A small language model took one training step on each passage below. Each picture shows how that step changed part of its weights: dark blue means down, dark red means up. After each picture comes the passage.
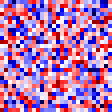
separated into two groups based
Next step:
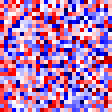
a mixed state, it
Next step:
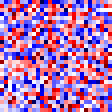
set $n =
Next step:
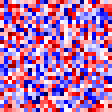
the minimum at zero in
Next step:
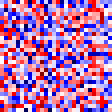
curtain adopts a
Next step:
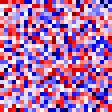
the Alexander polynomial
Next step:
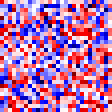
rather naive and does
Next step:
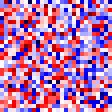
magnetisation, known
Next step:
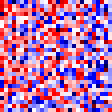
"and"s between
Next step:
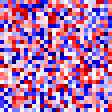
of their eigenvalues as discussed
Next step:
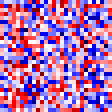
with an accuracy of
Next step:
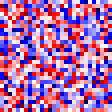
by mass to give the
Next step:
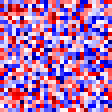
at the sliding contact
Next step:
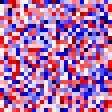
the $\pi$ RF
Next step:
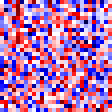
average H$_2$
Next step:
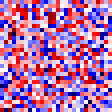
of a \wa,
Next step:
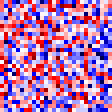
observe it, a detector
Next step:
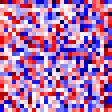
a software defined network
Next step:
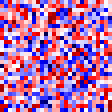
of some thermodynamic properties
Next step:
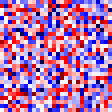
refracted into the
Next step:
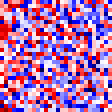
a straightforward manner for an
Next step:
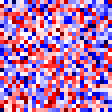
He-like lines of
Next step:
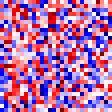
of the model parameters to
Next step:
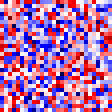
\ft). Here the
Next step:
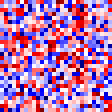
of PNe. The
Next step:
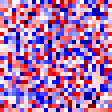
given in the Newtonian
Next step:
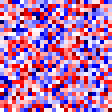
realizing and tuning
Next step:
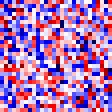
The typical uncertainty on cluster
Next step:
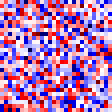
material properties where particular material
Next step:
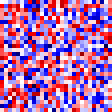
with free boundaries the
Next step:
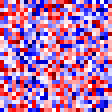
special direction* in the
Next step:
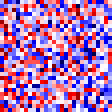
transformed measure.
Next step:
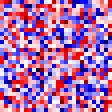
estimated $\beta$ and
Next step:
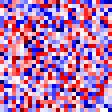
It is clear that
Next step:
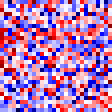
case efficiency curves do not
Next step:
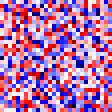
generator of large gauge
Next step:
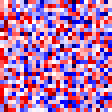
relativistic degeneracy cases.
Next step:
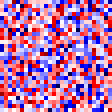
genetic algorithm for
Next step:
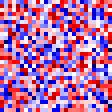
in the construction of the
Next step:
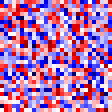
for most of the stars
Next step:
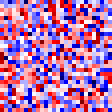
statistics. For both electronic
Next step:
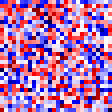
as gray points.
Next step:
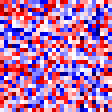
reaction to produce high energy
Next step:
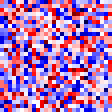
entries \\ $
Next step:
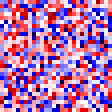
of the condensation
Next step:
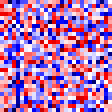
invoked. These
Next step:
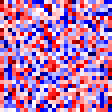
transformation leads to the
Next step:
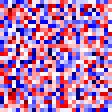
like railways
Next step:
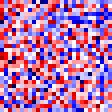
general case, by solving
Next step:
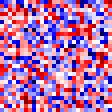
overdensity is rather weak
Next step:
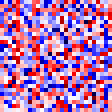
\hline Bare frequency
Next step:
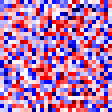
Therefore, we can fit
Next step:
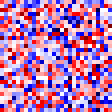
done by a simple solution
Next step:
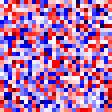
that the coefficients \(
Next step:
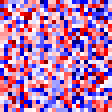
methods' list since
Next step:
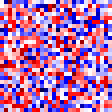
charged as direct cost to
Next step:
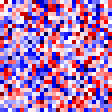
report some results on the
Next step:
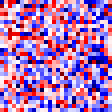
(red dashed curves in
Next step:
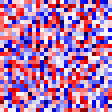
For the maps restricted to
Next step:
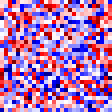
unitary operator -- the scaling
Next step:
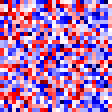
spin resonance measurements.
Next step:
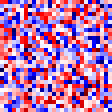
studied in detail.
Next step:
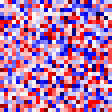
Coulomb distortion factor defined in
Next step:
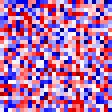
appears to explain the experimental
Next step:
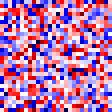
are self-related and
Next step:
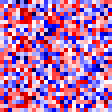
down markedly in the
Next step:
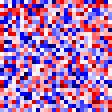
are the Fourier transforms
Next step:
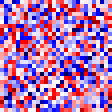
define the deformation gradient
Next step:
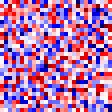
that the data is split
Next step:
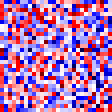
is a summary list of
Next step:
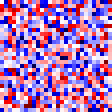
which was obtained practically
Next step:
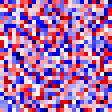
the another operand,
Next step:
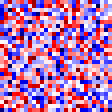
The research of Artem
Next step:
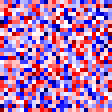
well as all the results
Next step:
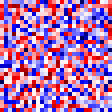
the varying sizes of
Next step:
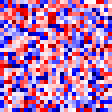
of an atom cloud,
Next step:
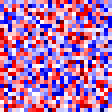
system. For reference,
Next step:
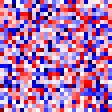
Carlo updating details depend
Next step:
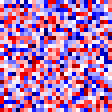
less uncertainties than those in
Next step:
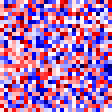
satisfied for the neutral component
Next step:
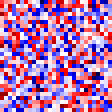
single boson.}\ On the
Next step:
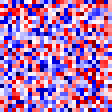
are important for obtaining
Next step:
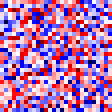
and Development
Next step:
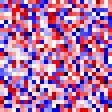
of the estimated coefficients of
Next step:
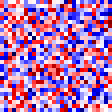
One unique aspect of
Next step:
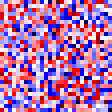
a relativistic diffusion.
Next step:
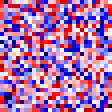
the waveform, the
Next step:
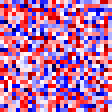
to generate quantum entanglement in
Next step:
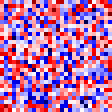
the highest electronegativity
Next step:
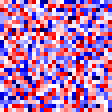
spectroscopy (to limit the
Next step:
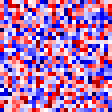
the reduced spectrum of
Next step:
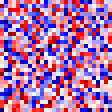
and the vertices of the
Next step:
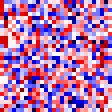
former is in principle more
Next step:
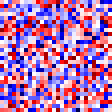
It should be stressed
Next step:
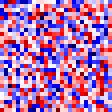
catalogue is used as
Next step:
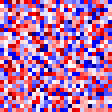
QE when expanding
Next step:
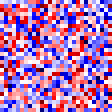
end up with the results
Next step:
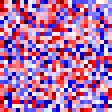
equations, the results for
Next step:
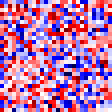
in the molar ratio
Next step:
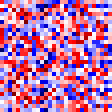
is mostly based on
